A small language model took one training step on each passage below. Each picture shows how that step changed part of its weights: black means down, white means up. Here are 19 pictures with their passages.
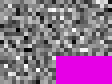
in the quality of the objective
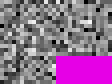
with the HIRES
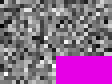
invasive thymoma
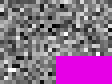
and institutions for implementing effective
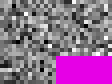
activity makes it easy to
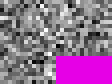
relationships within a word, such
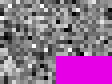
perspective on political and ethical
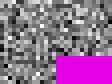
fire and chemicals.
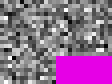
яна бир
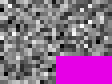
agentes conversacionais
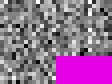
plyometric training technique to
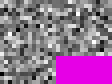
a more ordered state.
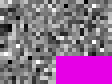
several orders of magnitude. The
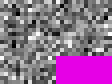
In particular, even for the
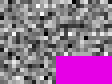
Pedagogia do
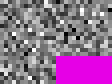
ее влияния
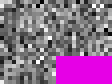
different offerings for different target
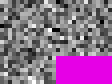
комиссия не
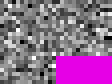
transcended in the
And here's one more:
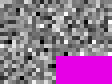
to the winner,
